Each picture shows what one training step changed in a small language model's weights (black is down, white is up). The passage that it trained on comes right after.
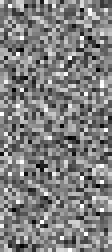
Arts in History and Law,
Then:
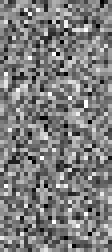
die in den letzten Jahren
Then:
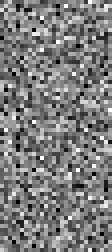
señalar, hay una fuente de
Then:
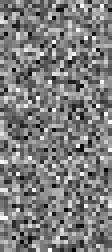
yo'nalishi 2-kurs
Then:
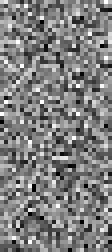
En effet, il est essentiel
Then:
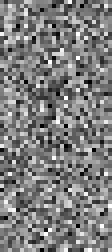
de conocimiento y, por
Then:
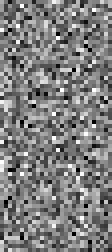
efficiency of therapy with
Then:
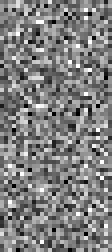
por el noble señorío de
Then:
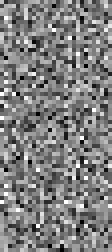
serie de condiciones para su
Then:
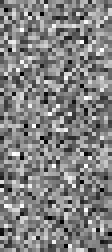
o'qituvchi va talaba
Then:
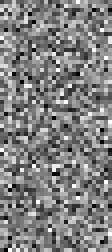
para su saneamiento, fue
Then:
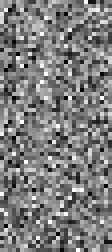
passende Bruchteile?»
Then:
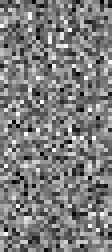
человеческие законы, при
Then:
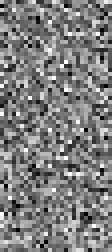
classes, as well as
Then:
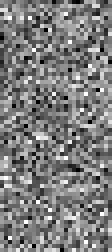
die bedrijven, waar
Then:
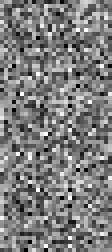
от системата на образование и
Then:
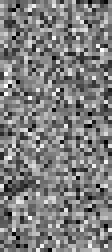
que Teixeira (2004)
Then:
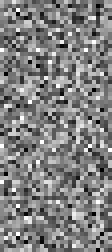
практические рекомендации
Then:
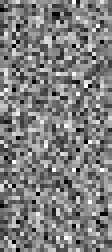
développés, faibles et
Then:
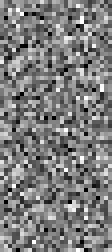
surishtiruv harakatlarini olib
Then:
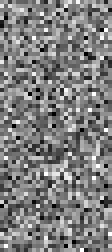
suficiente cantidad de la
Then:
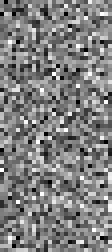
flexão, permeabilidade e
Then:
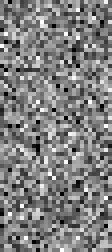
niteliğini, eşcinsel
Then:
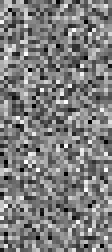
einen allgemeinen
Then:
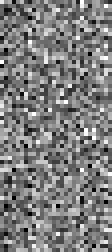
of the children's songs
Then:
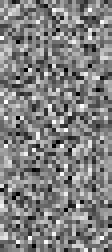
pode multiplicá-la
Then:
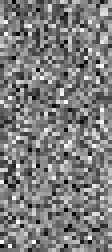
имеется дополнительное
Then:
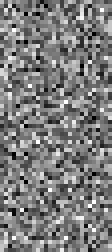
va ishlatilish o'rinlari
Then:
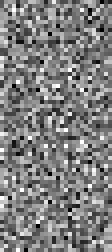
давлении покоя
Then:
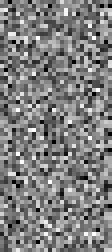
przed fundacją
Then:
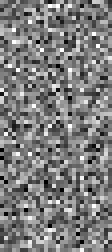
konut talebini artırdığı
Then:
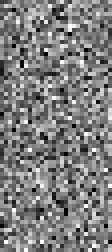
Президенті Қ.
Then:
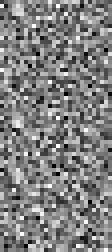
lógica del aprendizaje
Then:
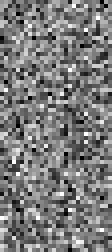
на детский возраст – его
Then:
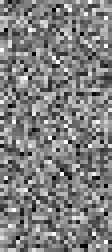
to conclude that there is no
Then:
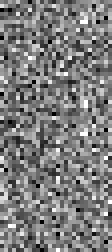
the resolution of social issues
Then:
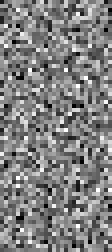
wichtig erachtet. Hier
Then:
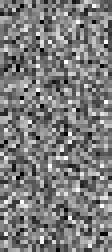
vermeld werd. Hij
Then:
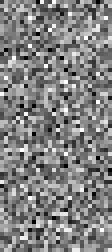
shalat Idul Fitri,
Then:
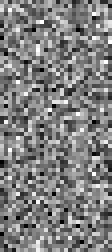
tanlangan kasb mahorati
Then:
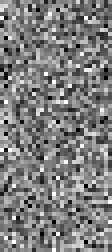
seguridad fundada en el propio
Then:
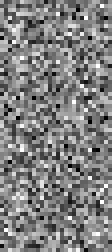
principe ook current exit
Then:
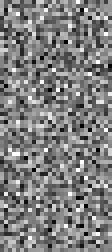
кўрсатиш соҳаларида
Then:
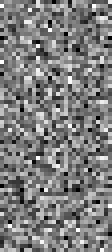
фоизга етказиш; -
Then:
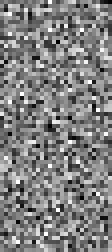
about. Jake Tapper:
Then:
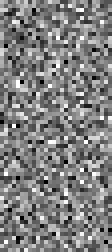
в себя одновременно
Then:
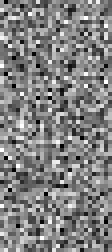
в России // *Ценности
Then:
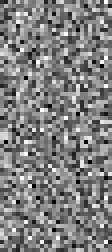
concern is to elucidate
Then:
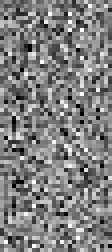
на сторону долга,
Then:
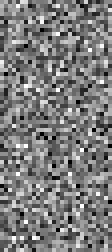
бирга АҚШ ва
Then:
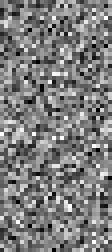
tashkil etish; -
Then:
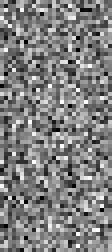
условно можно разделить
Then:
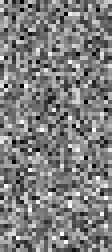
sistema. ``` 17 class
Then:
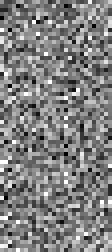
la construction d'outils
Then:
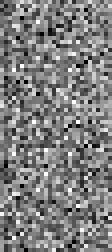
это мѣсто изстари
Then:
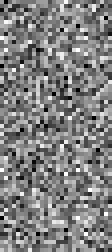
Energy Outlook 2022
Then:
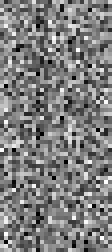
colonies of Astoria, as
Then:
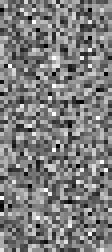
осуществляющий образование
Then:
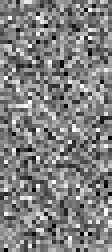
и газа им. И.М.
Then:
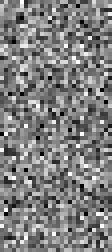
Scienze Storiche della
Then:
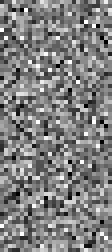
Pemerintah harus
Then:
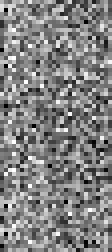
embora não se possa dizer
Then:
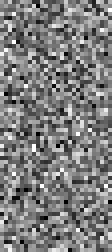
тайинланиши масаласига
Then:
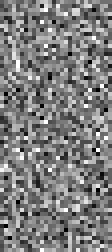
инсектицидного действия
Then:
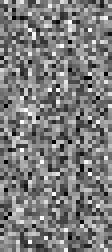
реалізації законодавчих
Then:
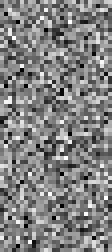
trong và sau khi
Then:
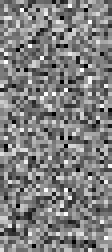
gouvernementales soit autres
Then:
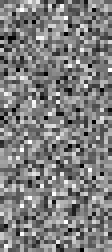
Formalashning selektivligi bilan
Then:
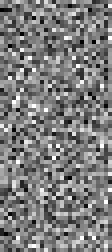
maqsadda foydalanishda
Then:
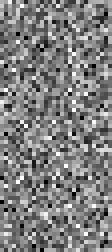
spremembi dovoljenja
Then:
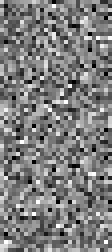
and Policy Issues*,
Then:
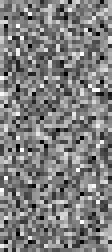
и общечеловеческим
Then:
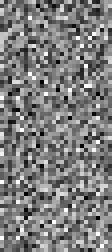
haqiqat sotsialistik
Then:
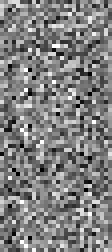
ko'rsatkichi - bu
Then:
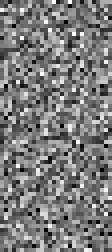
is dat de ingebrachte
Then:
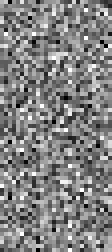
Resent Scientific Investigation
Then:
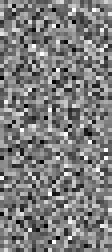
etmeyi ve toplumsal
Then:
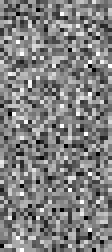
методичних рекомендацій для
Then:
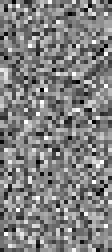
décadas e salvo raras
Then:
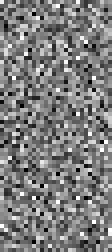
de petits autocollants
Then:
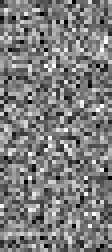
abordar este tipo de tareas.
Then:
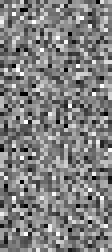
utama adalah halaman yang
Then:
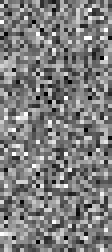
las que manejan los letrados
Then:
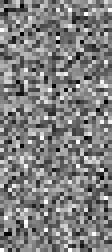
que decorrem é feita por
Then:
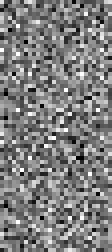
shakllantirish mumkin: 1.
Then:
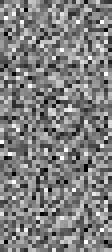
voir ce qu'ont fait les
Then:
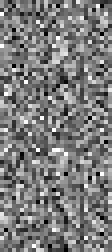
Kirol oldiga byudjet
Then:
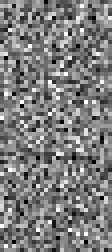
en las creaciones tangibles,
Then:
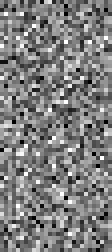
sog'lom raqobat
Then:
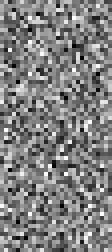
cercetători din
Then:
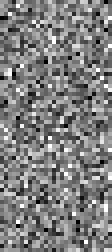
variante C em 2020, anteriormente
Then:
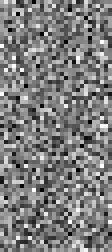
desde un sencillo listado
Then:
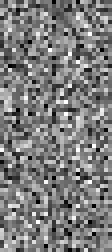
que encontram no ato de se
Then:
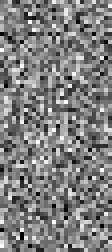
examining the practical importance of
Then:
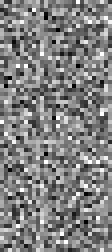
escopo de documentos
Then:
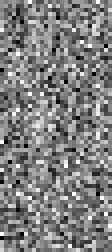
активность на уроке,
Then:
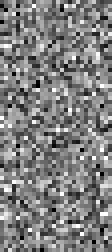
técnico (9ª à
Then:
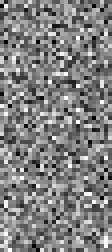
se reconhece, é de total
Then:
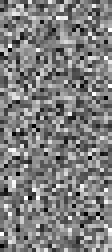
das árvores, a relação com o
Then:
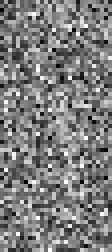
kerakki, qobiliyat
